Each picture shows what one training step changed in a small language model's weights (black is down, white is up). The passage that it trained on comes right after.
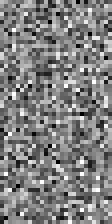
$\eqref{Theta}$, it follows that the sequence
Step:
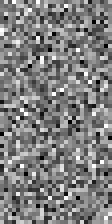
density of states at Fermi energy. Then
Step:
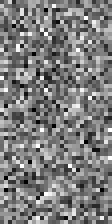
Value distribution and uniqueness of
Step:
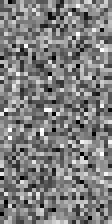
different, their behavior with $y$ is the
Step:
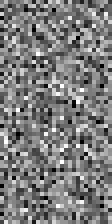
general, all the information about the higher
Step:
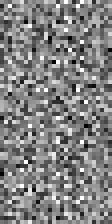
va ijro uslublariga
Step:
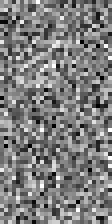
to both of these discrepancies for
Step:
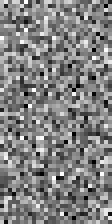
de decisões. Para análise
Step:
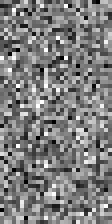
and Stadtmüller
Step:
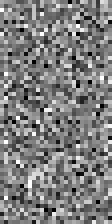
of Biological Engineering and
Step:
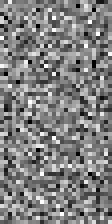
el Reino Unido es de un
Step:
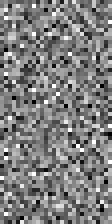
ruhiy holatlarning
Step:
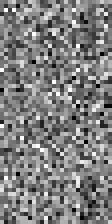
called {\it lower semicontinuous dimension
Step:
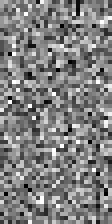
A meta-analysis. *Journal
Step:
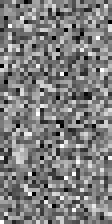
(1) The deceleration parameter
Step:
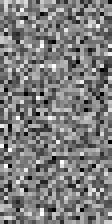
in the system of management of
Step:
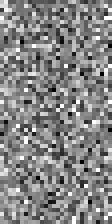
для дослідження?
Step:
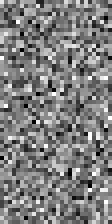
the solid line fit to the data; this
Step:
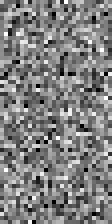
nuclear effects increase below $x$-values
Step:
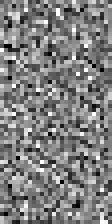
la existencia de un mañana
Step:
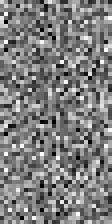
occurs. To do this we first define,
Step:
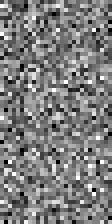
zowel nationaal als
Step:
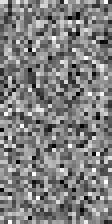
of imaginary frequencies, namely
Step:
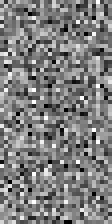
Gulnoza Miraliyevna
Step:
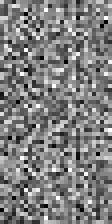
&& \mathbb E^\mathbb P
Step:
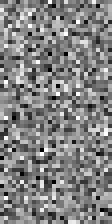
of tails as disjoint components of the
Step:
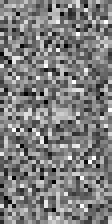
to the organizators of the Conference
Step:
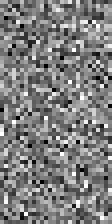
is defined in \eqref{sec matrix}. The
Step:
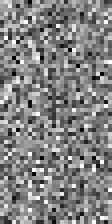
estados que constituyen el
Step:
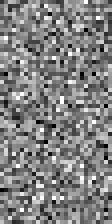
our hypothesis of orthonormality,
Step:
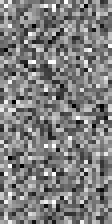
итоге ежегодный
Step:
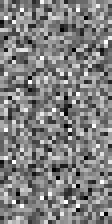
phase coherent} Cooper
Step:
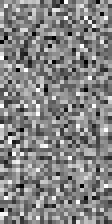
en lo no dicotómico o
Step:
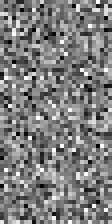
conformations. Most polymers
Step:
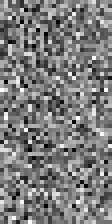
$K(G)$ is rational over
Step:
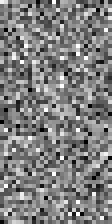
much worse than a static decision
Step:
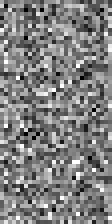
for the direct vector control is first implemented in
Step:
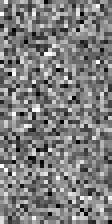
quasipositive if and only if $p,
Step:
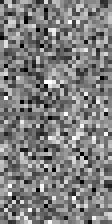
H}$. Let $K$ be a field and
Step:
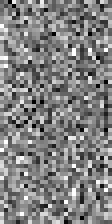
особи від продовження
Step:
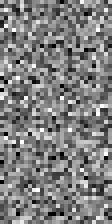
de Ecuaciones Diferenciales
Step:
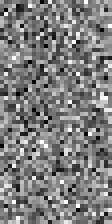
phase seems to be significantly
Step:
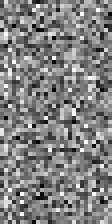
atom decay width in QCD, given by
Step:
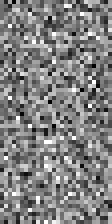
provide a reliable diagnostic tool
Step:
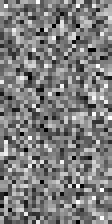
though (4.22) is much
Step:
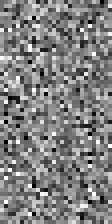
року збитків
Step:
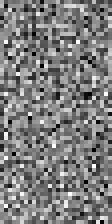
variate for the solution on a finer
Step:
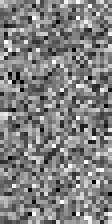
послуг. Адже
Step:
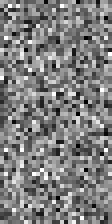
continued particle acceleration.
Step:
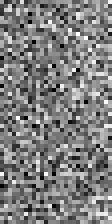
H_i\lra 1 $$ be the
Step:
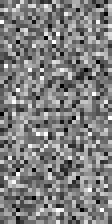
araçlar, şarj
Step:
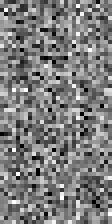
Shutdown after N seconds ```
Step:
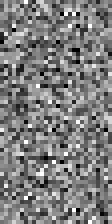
A structured search was conducted using
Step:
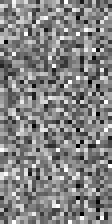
experiență și
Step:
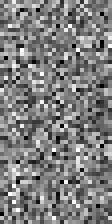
Problem Based Learning dan
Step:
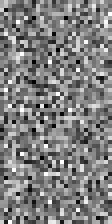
invariance that are necessary for the application
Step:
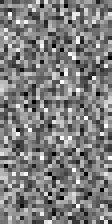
they are ``series'' of curves with
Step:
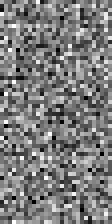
intrinsic stellar variability
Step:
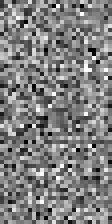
Astrofisica, 1995,
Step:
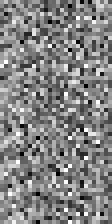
для детей должны
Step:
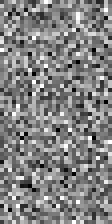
a demersurilor incluzive
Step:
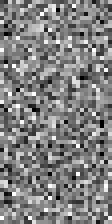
afrontan situaciones diversas
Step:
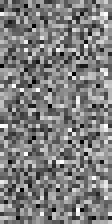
This unique property of BHs in general
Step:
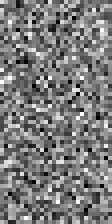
studies \citep{law2010b,
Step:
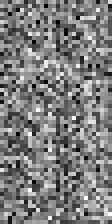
\vb, \qquad \betap
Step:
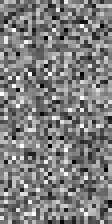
singular if there exists no infinite dimensional
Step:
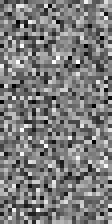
of the angle $\theta$: if
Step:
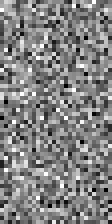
apuntada en la ponencia
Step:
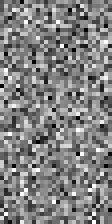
a tomada de decisão é
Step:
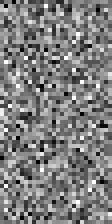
document is taken from the following
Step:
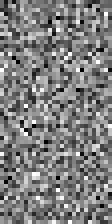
Expression Directs Bipolar
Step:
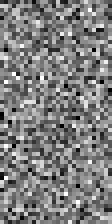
period is equal to its orbital period, we
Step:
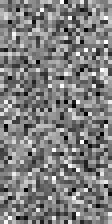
at higher polydispersity. Thus
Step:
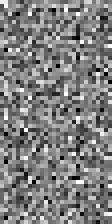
is then equivalent to \begin{equation}
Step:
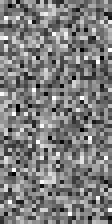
ushbu faoliyat bilan
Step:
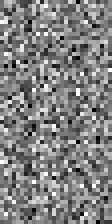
qabul qilinishi
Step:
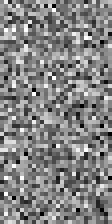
using an `over-parameterized'
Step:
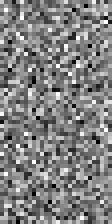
$\iota_{S}$ depends also
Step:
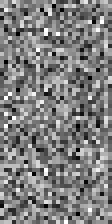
this article, we will prove the
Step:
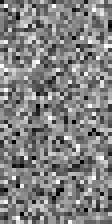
will now verify that it is left inverse
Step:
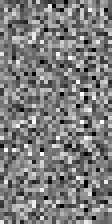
jarayonini anglaydilar,
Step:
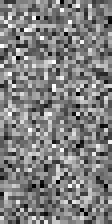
$T$, within which channel estimation
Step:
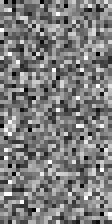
\& Astronomical Sciences \&
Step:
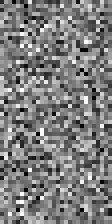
in $X$ and $Y$ as %
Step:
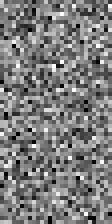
start with the top row. By
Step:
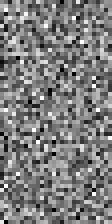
a splitting of the filtration,
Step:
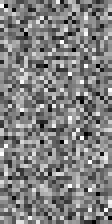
arbitrary constants.\par Noting to
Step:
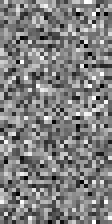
where $ h=h(z) $
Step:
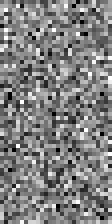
ayol olimlardan biri
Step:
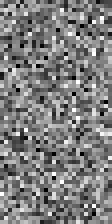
covering space of $M^{n}$ is
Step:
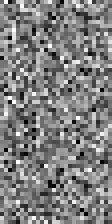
$Q_y$ are wellordered and
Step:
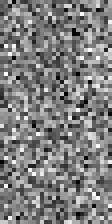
e che egli stesso
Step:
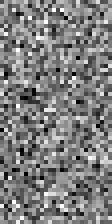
the solutions will be provided and the stability
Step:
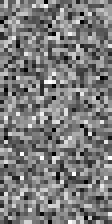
obvious part of the center and
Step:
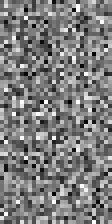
a sector of M3 is shown with data
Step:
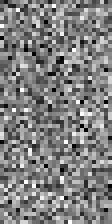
appropriate values of $n$, satisfy
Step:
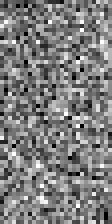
seeding jaws, the length
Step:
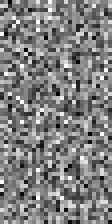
\revise{sto3g} &
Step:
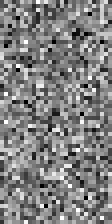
capacidades digitales de los docentes
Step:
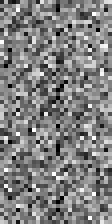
nich dotyczy
